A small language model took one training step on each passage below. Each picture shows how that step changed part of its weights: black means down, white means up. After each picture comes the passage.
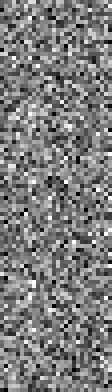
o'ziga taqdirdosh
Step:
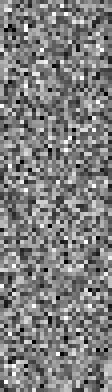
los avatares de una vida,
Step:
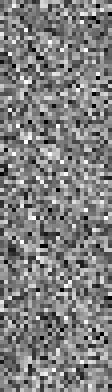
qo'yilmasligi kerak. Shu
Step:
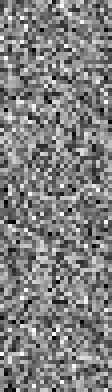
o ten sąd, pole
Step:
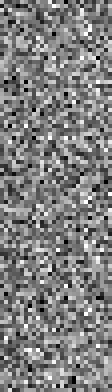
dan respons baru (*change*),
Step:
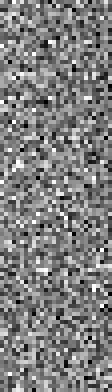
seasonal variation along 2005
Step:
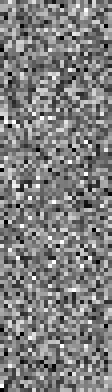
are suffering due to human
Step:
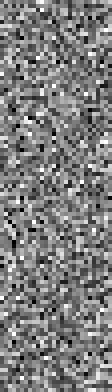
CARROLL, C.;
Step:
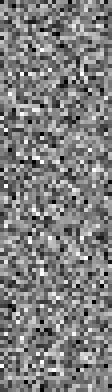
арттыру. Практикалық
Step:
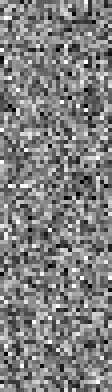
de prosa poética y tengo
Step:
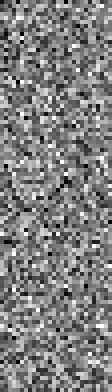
не выявил достоверных
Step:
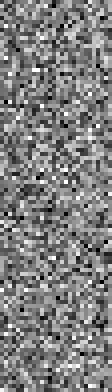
За постигане на
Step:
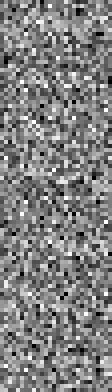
tutkimuksen laitos,
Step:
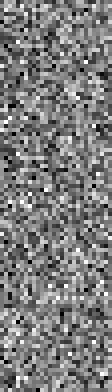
свои особенности, незнание
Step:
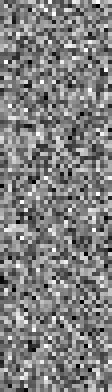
Key words: Modern
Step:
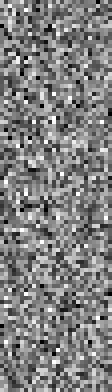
docente del tercer entorno
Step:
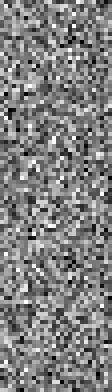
extracurricular durante a
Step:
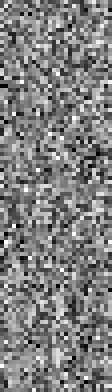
Seerose Wasser, Gras
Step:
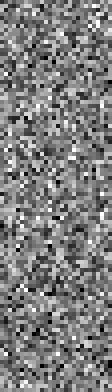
«задает нормы поведения человека
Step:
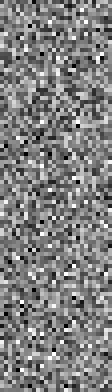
бўлиши билан боғлиқ.
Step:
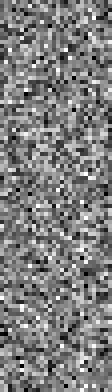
além de ansiedade,
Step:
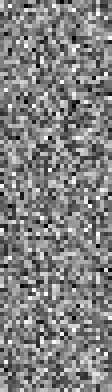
компонентов физических качеств и
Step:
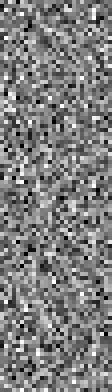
loyihalar ishlab chiqish, alohida
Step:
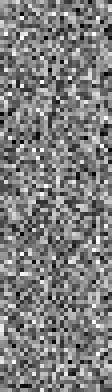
фикрини бошқаларникидан
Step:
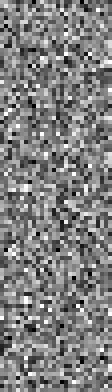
d'intégration des données
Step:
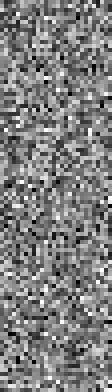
что процессы кластеризации
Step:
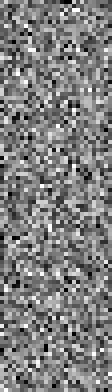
che possono utilmente essere messe
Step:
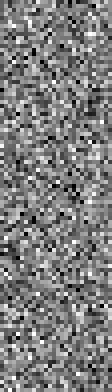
i rankingi zarówno
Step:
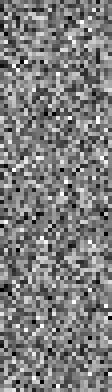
гінекологічно, що
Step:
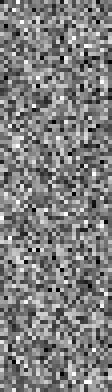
cibersegurança e o meio
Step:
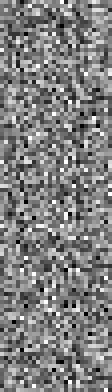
qildilar. Ba’zi
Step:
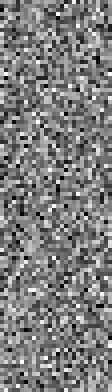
haftasi davomiyligi esa 5
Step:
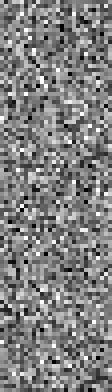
Ebenen der Komplexität,
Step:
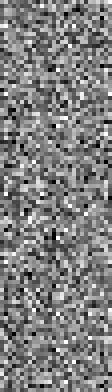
muhit ta'siri haqidagi ³⁰
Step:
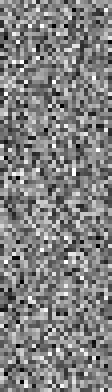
Respublikasining innovatsion rivojlanish strategiyasini
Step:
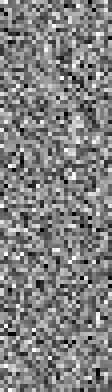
Oston de Lacerda
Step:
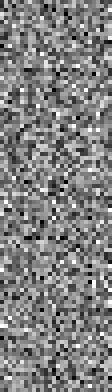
ўрганиш нафақат
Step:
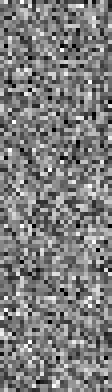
и управления коммуникативно-образовательной
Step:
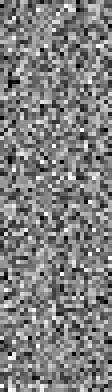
предпринимательства поддержкой государства:
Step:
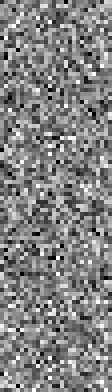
туялар; - икки
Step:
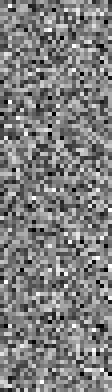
був прийнятий вже
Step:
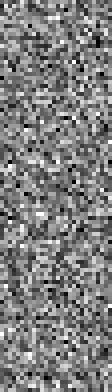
use and competence in creation of
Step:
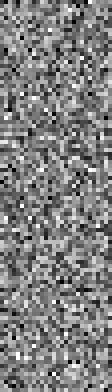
Resultados Es difícil asociar
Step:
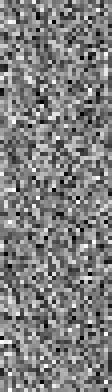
Silicon Valley Community
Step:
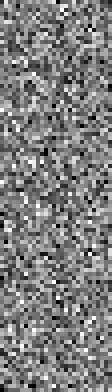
of agriculture, the scientific
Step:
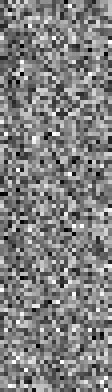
произведениям культуры и
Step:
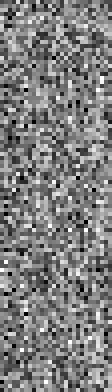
estruturação da política judiciária
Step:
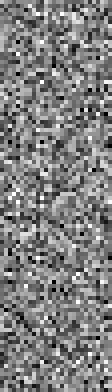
конкурса и исполняемым
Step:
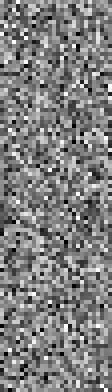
ratsioni tarkibidagi
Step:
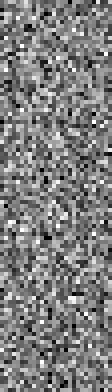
chiqindili texnologiyalardan foydalanish; -
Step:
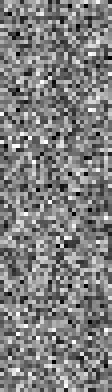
TBLT nazariyalari,
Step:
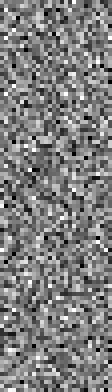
madaniyat muassasalari oldiga amaliy
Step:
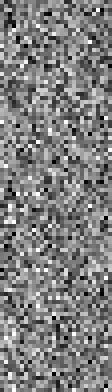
que a cidade não possui e não
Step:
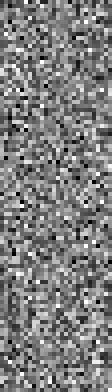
dalam pembelajaran daring. Hasil
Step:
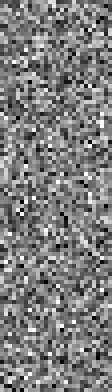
of health, which is manifested
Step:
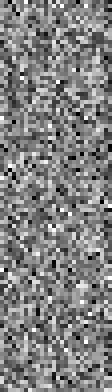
بن واسع، و
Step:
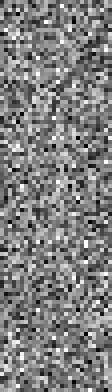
LOC; TIME –
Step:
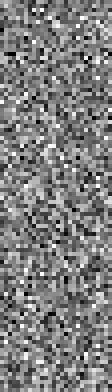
gymnique ». Il décrit
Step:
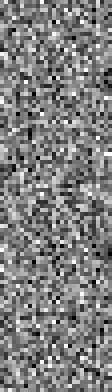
айтиб ўтганидек:
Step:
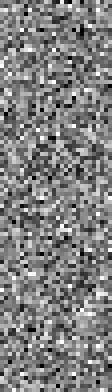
ва ташқи омилларга
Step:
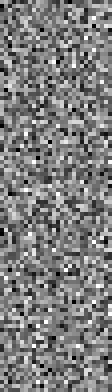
ou le génie des procédés
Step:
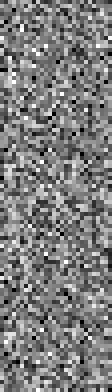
con el Instrumento principal para
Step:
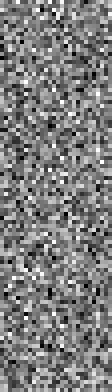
tushib qolgan o'smir
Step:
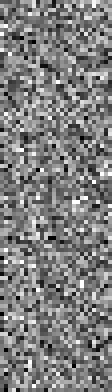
Shuningdek, maqollar o'z
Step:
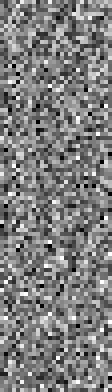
«Совместный меч –
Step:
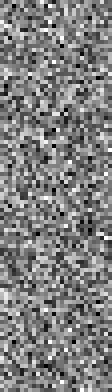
cilësinë e
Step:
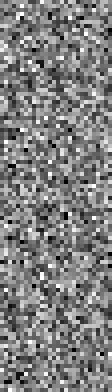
yo'llari qay tarzda
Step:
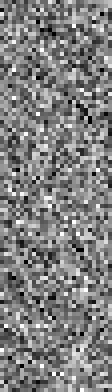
para estudios posteriores. En
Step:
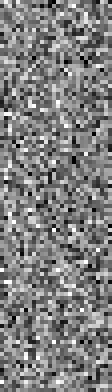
en schéma JSON, un
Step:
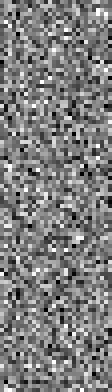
en las novelas o las obras de
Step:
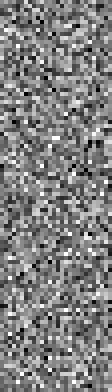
la vida cotidiana de las
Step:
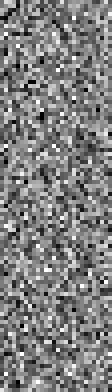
texnologiyalar yordamida xalqaro miqyosda
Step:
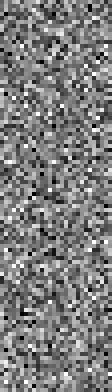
fikrlashga o‘rgatishdir.
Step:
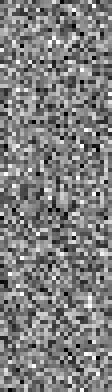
Найбільш вірогідні
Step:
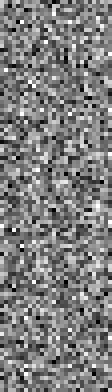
Emission Pathways, in
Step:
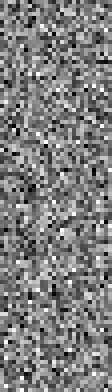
bormoqda, chunki
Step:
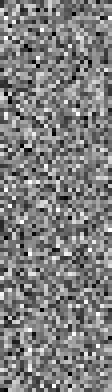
între manageri, proprietari
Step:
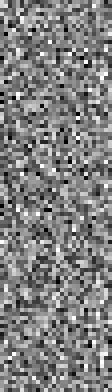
complexo dinâmico adaptativo
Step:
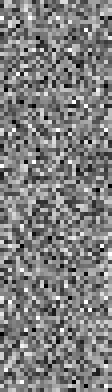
into account that access to technological
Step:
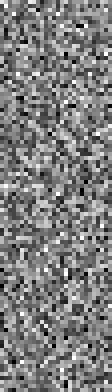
Grosso, contribuindo para o aumento
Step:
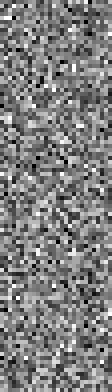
se llamó Plaza
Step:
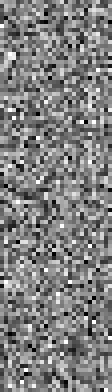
tashkil qilingan "Sho'roi
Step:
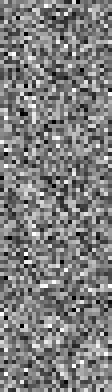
so'zlar ham tilga kirib
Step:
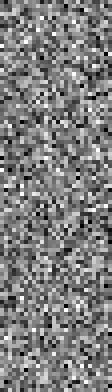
denervación parasimpática,
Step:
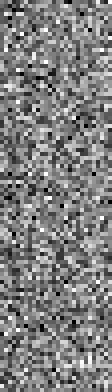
politika yapım sürecinin
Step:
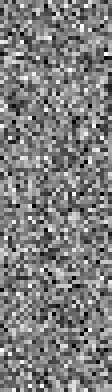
com métodos tradicionais, e
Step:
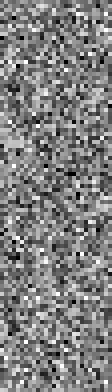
C.B., Royal
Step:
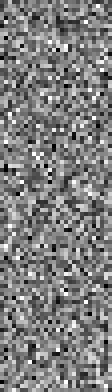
у більшості випадків
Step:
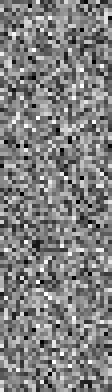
Olmos, José Ariel.
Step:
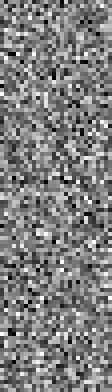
raggiungimento dei risultati
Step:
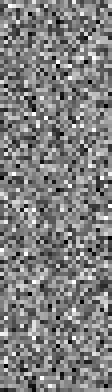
O'zbekistonning AQShdagi
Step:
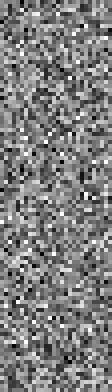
ofertá-las, hoje
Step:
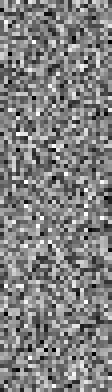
Individualni dars-
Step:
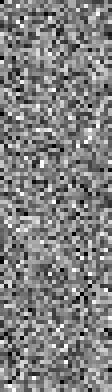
семье. Лучшие
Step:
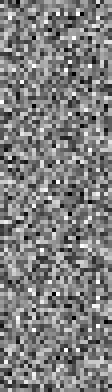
айланма ҳаракатларнинг
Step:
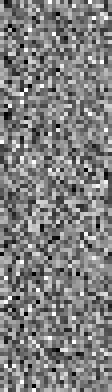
tejab ishlatishiga ham
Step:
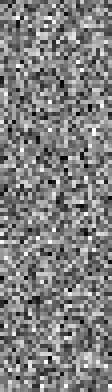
коллективах. Для полной
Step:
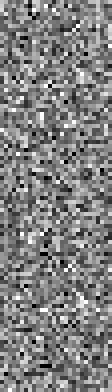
yıla göre % 7.1
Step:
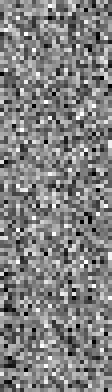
bislang ungeklärt
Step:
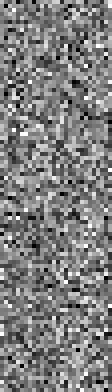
em uma perspectiva fenomenológica.
